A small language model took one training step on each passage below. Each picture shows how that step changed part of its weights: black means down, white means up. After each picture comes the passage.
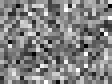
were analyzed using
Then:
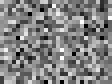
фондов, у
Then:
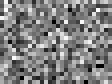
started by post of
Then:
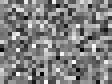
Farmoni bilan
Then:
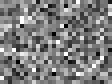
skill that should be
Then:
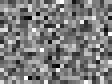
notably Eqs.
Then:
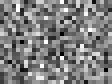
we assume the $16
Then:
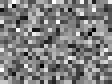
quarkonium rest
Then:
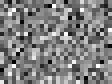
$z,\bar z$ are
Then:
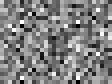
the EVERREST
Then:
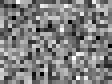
Pre-training models
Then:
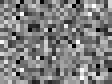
inadequate follow-up
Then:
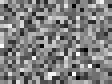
Qualifikation für
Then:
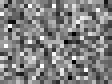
frequently underestimate the
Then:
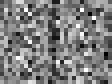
need specific training to use
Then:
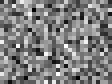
authors also investigated
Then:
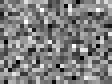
Global Outcomes
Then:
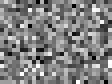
где i и j
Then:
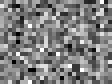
gain a proper view
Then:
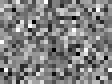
ongoing work in the
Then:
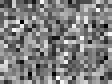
the advance of computer
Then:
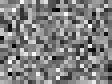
learners are so used to
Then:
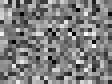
same quantities as in
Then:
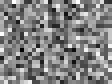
the Observation 2 from
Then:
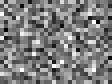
de la detección de
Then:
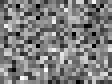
with multiple vertebral
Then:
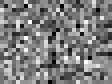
corresponding relative energies
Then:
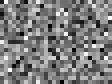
validity of visual
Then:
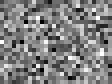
soil pH and the
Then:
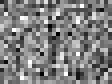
the shared genes
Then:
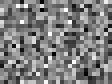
quarter fillings,
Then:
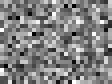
и РСП при
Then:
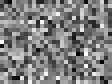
a decrease of the
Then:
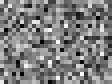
similar EEG signal
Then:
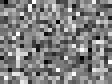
Request". As
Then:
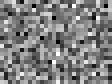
an ultrasound or
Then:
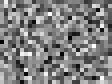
literature were put
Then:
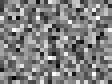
the MWPC and are
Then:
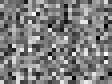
University Journal of
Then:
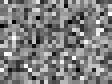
risk from alcohol
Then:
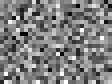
same conclusions hold for
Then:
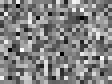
In this paper given data about
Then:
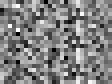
them with means that are
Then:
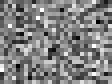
8.0 and oil
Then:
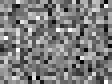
between the target state
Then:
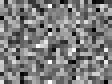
of great importance.
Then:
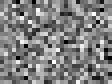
Prof. Bettina
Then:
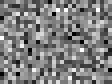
нитраты не
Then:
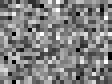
and simply write
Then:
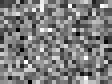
self-generating process
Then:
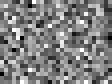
have explored the use of
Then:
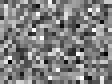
para-chloro and
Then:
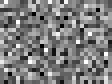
hamjamiyat va
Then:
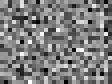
shown to be responsible for
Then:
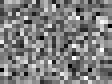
1 and almost 0 at
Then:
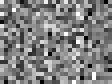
Bali email
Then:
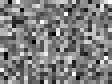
elucidates how these
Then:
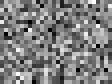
Received: 19
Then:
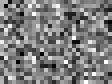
approximate calculations of other
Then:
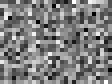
circulatory systems by
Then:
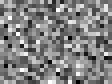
prema originalnim
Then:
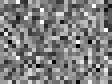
smallest preform deformation
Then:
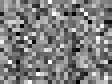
experience of correcting
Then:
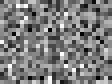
in het jaar
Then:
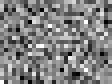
The aim of this section
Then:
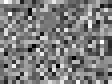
estabelecidos e
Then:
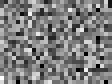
claim amounts
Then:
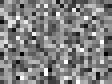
showed no significant differences between
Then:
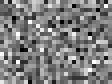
ultrafine particles
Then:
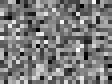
atuarem ativamente
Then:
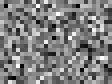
stage, we train the
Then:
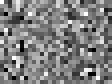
to this transformation is the
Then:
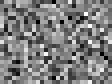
type strain, which
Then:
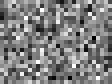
research addresses the
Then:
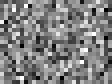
It is the same organism as
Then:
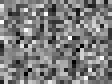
estimation method described in
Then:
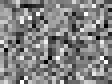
probe power for full
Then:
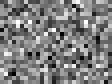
at high temperatures relative
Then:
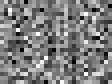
physical parameter would be of
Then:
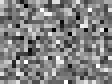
in Navoi's
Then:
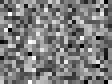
for each measured parameter
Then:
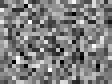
their relative proximity and
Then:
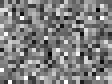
naqshlar hamda
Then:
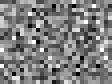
Fig.~2 suggest that
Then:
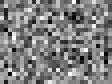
Outdoor performance.
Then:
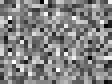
положень про
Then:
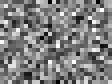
quantum many-body
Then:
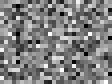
coefficients of the main
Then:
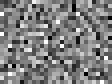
We see that experiments
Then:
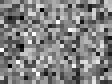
the hydrological
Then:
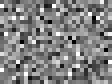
oleh : Ary
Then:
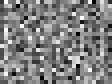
admitted at the
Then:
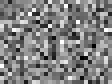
the assigned cord
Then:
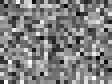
explained in [16]
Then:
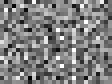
as test and target
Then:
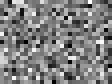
at the vortex has the
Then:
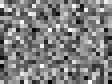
the interfaces are
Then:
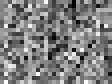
followed by the emergence
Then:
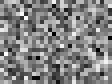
to atomic forces in
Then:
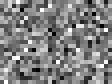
such IT-projects
